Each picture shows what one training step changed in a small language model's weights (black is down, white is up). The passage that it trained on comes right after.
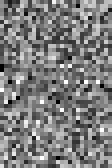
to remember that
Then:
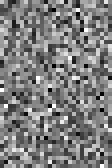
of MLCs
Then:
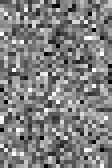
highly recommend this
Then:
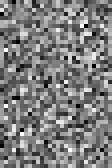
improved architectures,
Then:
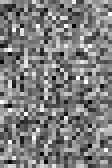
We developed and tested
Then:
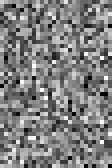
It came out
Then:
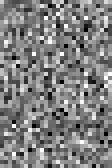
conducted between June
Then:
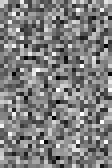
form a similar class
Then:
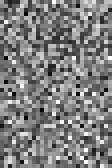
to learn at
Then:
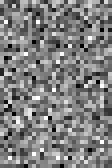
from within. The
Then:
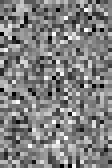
clarify the
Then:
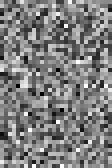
same time,
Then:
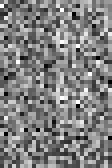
concentrated on a
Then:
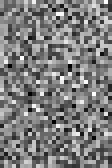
pattern of adverse
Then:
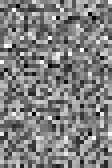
1) identified
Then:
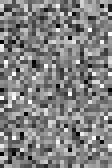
life-time of
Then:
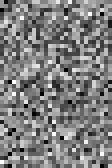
being solved.
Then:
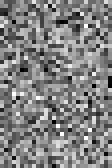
and edited the
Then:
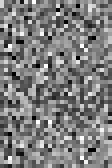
determined by the ratio
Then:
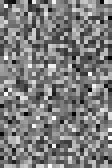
in place at a
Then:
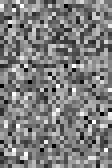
segment, result
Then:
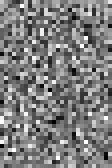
either by coming
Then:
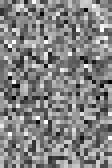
importance for the
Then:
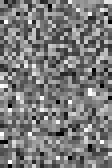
with water, and
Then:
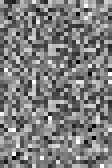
for research.
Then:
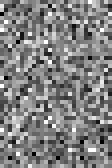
perspective with the ex
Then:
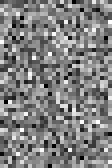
stopped due
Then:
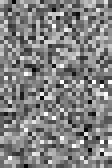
results from a
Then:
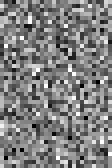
stem from a
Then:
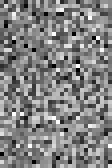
of Alamut
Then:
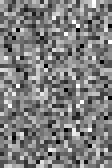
important features of
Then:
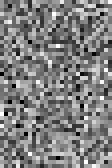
the frequency distribution of
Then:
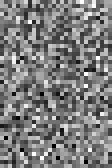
a moderate positive
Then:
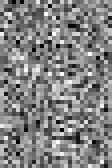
Studies. The
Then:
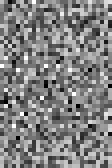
surfactant has
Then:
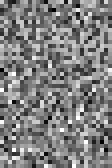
of consistency.
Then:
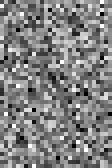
be completed at
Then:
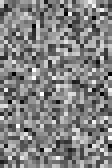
compound. In terms
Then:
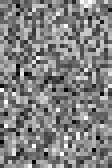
possibilities and
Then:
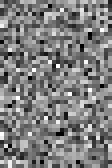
placement, and
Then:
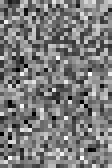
to identify six
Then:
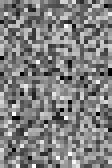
This is because
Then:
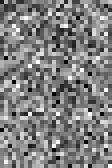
Methods Sample
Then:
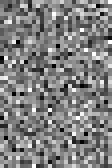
the Georgian
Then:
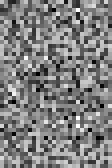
of Dorsal
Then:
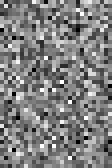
on 5th
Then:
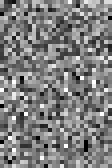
as injection of
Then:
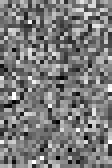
a row and
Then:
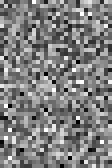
on that research.
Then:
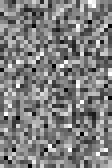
important role in the
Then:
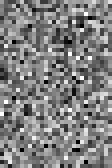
brain is a
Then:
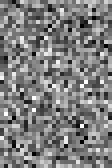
could be more
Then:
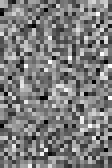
good result to detect
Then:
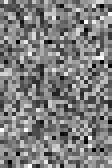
AI Model
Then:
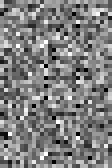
year later it,
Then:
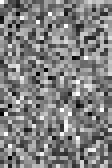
identify smart grid
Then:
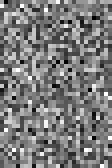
they are affecting
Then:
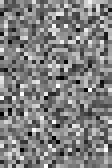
growth attributes and
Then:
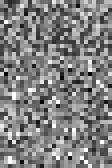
to the recurrent
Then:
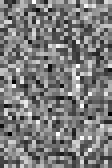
for the measurement of
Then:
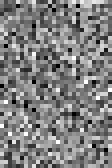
materials]. - The
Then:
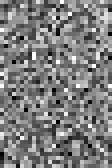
Table 2). Table
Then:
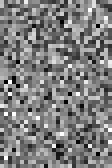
square error and
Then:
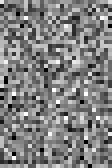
In acute
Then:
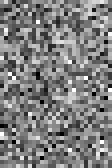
matrices and
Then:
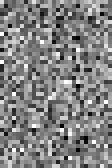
stirring at
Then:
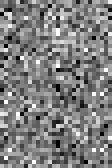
Medical Sciences
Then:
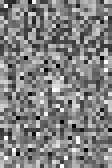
in one dimension,
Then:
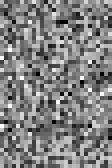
and perceived
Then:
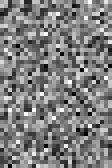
discovered long
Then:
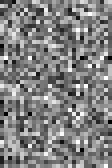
back in local
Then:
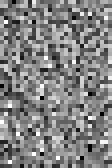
by itself, the
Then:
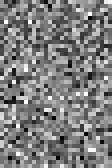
with aqueous
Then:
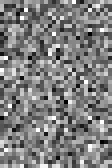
Thus, it shows
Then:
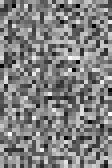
domain; the
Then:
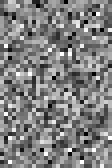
shield over his
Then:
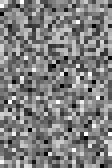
live view of the
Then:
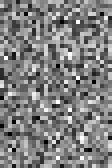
which will give the
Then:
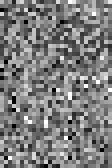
(Figure 1)
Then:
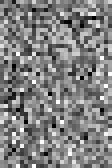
is done in
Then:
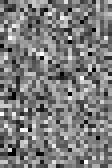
So speaking is
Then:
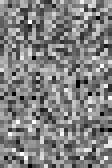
a major consideration
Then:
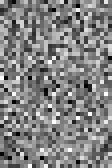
of rats with
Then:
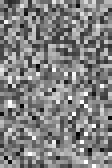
to the formation of
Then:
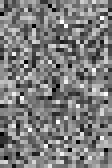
patient safety,
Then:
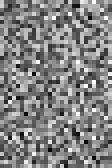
given phase of the
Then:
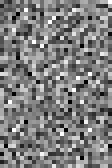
Groups of
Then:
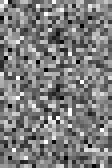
continually have to
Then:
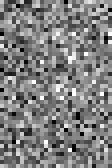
regimes of
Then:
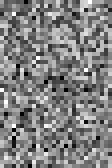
responsibilities and
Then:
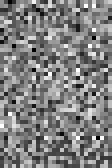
for Ado
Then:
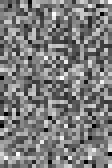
the national and
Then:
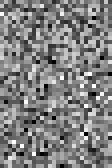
represents a major
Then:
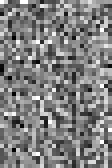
increase in the
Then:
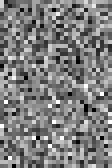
near top speed,
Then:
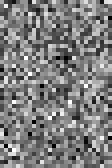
in settings with
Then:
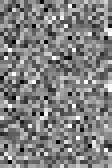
studies aimed at
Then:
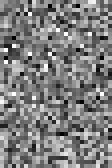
system and in general
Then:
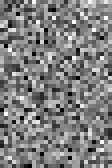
based on signs
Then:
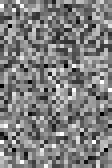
segmentation and
